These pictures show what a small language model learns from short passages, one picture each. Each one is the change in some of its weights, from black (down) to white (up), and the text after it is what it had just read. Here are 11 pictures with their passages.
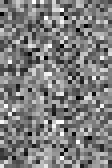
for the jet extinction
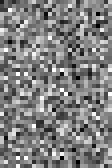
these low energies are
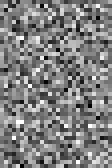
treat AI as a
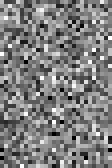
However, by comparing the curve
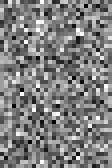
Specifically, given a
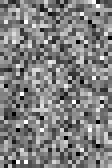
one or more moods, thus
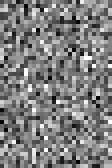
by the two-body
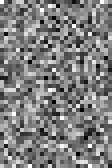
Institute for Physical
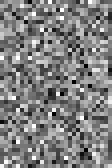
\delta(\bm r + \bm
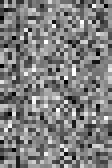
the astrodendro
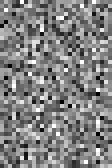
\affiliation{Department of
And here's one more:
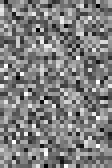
of TMDs,
